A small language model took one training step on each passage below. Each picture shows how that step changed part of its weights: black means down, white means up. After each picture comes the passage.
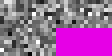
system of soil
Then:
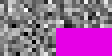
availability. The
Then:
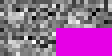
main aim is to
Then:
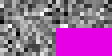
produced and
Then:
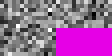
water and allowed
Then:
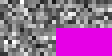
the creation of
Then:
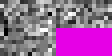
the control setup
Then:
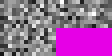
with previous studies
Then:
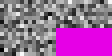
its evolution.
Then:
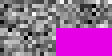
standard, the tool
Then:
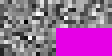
and tested with
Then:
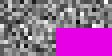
The spatial
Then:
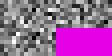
action by which
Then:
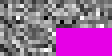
These optimization
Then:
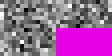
of musical
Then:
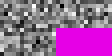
disputes and
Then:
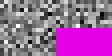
decreased to
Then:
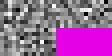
were affected to
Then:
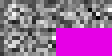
the results and
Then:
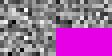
goals and
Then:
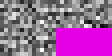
the people's
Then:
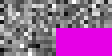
failure is
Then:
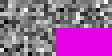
are electronic
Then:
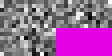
given subject are
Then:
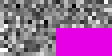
trigone and
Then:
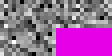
These motives
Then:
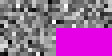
has created
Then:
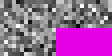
of a score
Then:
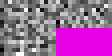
according to the many
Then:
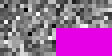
a protected
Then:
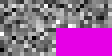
Name Public
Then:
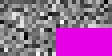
most to scientific
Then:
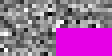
consumers still
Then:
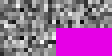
created through the
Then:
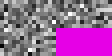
this study.
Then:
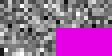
On the other
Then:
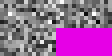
defined in paper
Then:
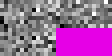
extraction process that
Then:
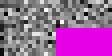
vessel to
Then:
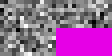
awareness on
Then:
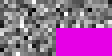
records, time
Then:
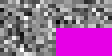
on a structured
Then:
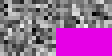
statements The
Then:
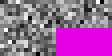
by Hindun
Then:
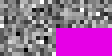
investors while
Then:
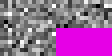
properties were compared
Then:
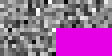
from socialism.
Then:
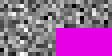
those of interest in
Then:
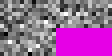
The main target group
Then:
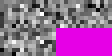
related with the
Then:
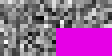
(Y) in
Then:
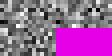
must also be
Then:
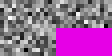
to find specific
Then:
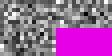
the Research and
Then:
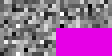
include this process
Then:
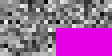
between teacher and
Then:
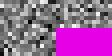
heat had been
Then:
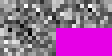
of the two
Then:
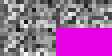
the a and b
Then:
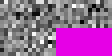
grant from the
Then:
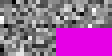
and many systemic
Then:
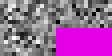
and proportional
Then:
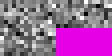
properties of
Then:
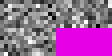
C₁ can
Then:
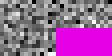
4 Density
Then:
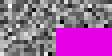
was obtained from
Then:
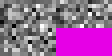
data to study the
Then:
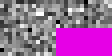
more efficient
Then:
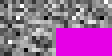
These findings
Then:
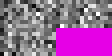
mixed with
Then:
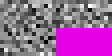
reach to the
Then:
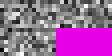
the same concept
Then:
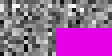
SIR using
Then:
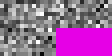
more relevant for
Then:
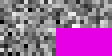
because the use of
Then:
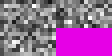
the names
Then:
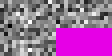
particular culture and
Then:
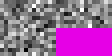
or weakens
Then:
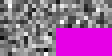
was put
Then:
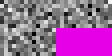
importance. To
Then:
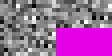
work obtains
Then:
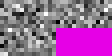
between Go9
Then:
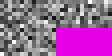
The overall
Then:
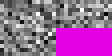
transferred to
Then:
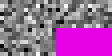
is installed
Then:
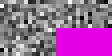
detail. The fact
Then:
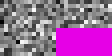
Students who
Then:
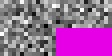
without causal
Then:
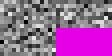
the extracted
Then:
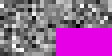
of eating
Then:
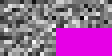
In this study,
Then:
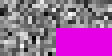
the request from
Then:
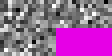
were no significant
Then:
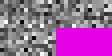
blockers can
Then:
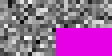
The volume
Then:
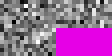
from domestic
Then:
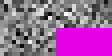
major cities of
